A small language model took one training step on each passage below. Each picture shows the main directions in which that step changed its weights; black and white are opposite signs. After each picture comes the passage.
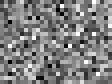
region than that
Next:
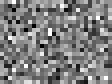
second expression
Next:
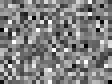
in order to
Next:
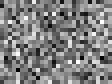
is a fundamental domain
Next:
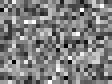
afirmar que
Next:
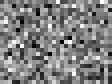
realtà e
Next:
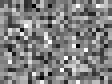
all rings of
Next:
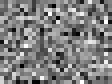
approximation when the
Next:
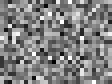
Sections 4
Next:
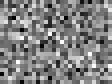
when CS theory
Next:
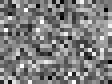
questão foi
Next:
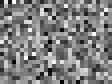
the objective
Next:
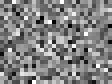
uchun toza
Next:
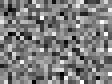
simulations as
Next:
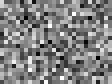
is an exact sequence
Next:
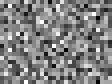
that in order to
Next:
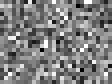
of modern
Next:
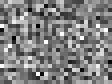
we will have at
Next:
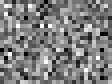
a coprime
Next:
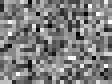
$T$ is
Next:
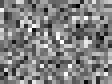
on this set,
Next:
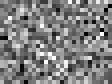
Doctor of
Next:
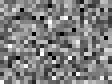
do direito,
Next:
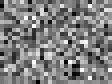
is the minimal
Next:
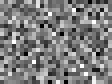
Therefore, we obtain
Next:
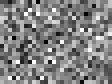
zones with
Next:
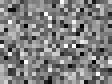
como algo natural
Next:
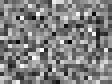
no roots
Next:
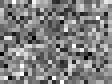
main statement of
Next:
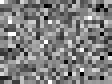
etish; -
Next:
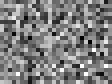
So $A$
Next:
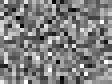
de manera
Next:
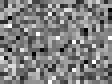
field as an
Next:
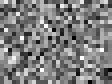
de actividades
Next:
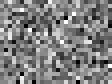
on monomials
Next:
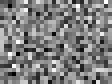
$\lambda =
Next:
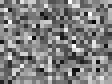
- це
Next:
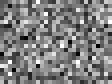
group $G$
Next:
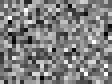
polynomials corresponding to the
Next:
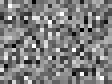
bus and
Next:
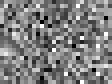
also show that the
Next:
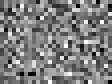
applied to a
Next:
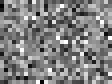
is denoted by
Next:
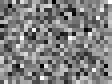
graph of the
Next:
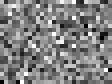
va usullar
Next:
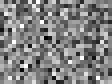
the way in which
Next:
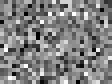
network has components with
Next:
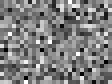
4 можна
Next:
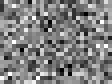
is used for a
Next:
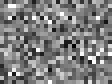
busca na
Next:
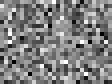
the arXiv
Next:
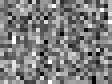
same way we obtain
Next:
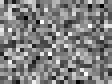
in the context
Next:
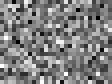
second part of Theorem
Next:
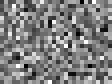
member in terms
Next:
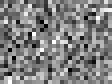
that either $p
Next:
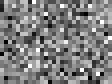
is given with a
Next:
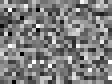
its maximum. Hence
